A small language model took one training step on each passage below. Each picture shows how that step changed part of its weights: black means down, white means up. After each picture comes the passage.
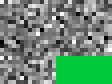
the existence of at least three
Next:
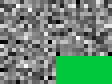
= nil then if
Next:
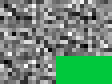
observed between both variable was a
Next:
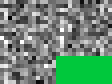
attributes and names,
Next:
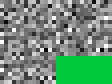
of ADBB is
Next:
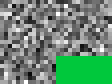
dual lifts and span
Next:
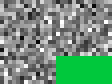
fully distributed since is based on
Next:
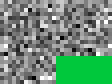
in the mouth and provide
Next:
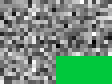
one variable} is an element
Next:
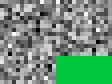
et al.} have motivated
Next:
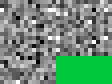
all results presented here, we
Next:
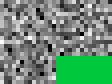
service 3.9 Good
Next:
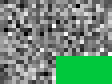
that $\M\models
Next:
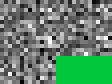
by first establishing a priori
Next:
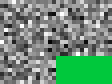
cognitive process in which individuals
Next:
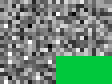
being the same. We first
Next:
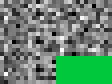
of these three mineral
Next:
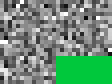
from 3.4 to
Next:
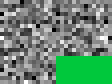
assigning landscapes and
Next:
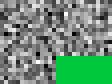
ionic strength $\mu
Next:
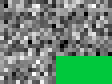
markets will be assisted
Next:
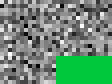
unlike the case of finite
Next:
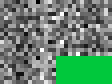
of population in different communities.
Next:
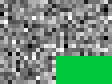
operators is expansive. The
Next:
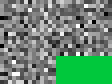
birational surgery operations such
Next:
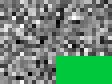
positive integers $n$, \[
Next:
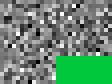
elsewhere. \vskip
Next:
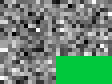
beloved research areas.
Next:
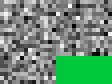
individuals, and the second stage
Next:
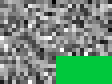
this relationship, students learn to
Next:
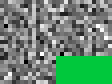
advantage of the high operating
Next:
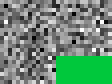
change. It is also a
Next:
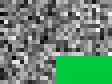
$S$. Letting
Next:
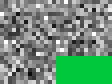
the structure would resist higher
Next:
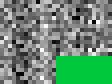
of the different factors on metrics
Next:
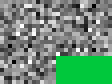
admits an $R$-matrix
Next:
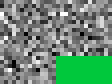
transwomen and 35 per
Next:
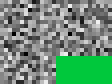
as a rise in the
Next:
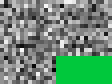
in many applications, thus it
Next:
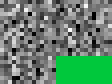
request flexible work
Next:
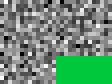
routes proposed in paper
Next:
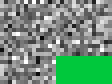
are coupled via the constraints is
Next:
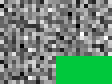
view of the initial condition for
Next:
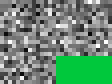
program (G.A.
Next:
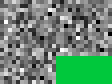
policy making. While both
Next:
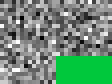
is crucial for real-time
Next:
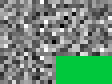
C and turmeric,
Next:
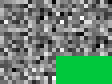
psychological mechanism ensuring the continuity of
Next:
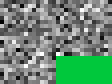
gap than that predicted by
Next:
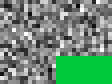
compound growth approaches, and
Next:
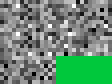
to have finite topological type if
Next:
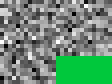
these scenarios are specific to
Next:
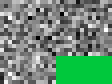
1.1 Author
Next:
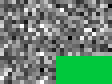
inclusion of biochemical tests in
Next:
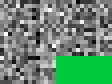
the almost sure nowhere
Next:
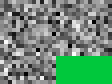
five villages in
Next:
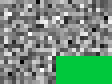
and $w_n$
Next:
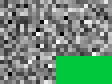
even PAPs of
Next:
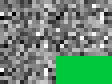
expected negative sign with an overall
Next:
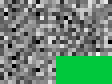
moduli of rational curves. The
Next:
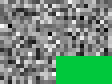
to be having congenital
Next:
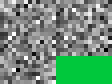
$\Gamma$ is a sequence
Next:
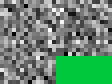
3800 participants. For
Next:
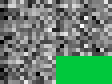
solenoidal map
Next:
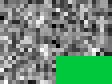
displacement and the Lagrange
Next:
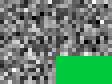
Sectional Study on Health
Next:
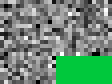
conditions, i.e.
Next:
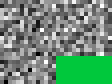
sledgehammer, the
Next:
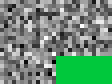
Support for plan and design
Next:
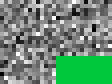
of the edges has an
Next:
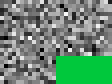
compared to magnesium
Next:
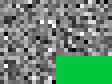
It can be concluded that
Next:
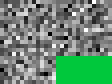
in $\sfna$
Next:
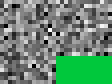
the rectifier
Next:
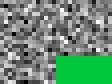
government and people around the
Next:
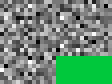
some in conjunction with one
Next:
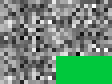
SMBT Institute of
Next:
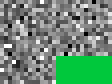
on $U_{\alpha}
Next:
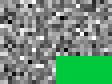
\int_{\partial \Omega
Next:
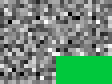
variable by $t$ and
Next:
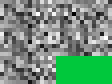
MESSAGE method
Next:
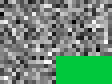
predicts multiple equilibrium states.
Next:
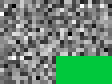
are commuting a lot
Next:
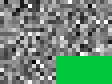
SLC pass and above
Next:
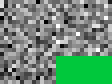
\end{eqnarray*} The
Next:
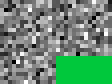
elementari necessarie per
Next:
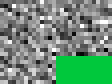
were observed at 640 and
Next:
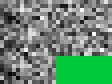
7 Present method
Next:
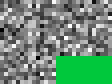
of vitamin C in
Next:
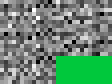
China: Kyoto
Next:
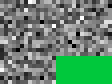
We assume that triangles of
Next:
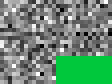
subsets. These subsets behave
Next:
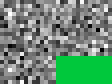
concrete [27],
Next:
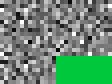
text about how requirements relate
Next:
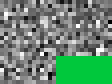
and indirect costs
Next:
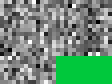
provided to the operator. The
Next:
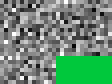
the proofs above, it suffices
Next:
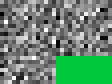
plotted graphs between the number
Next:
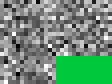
of breast cancer, because
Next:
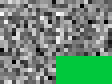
this area to a new
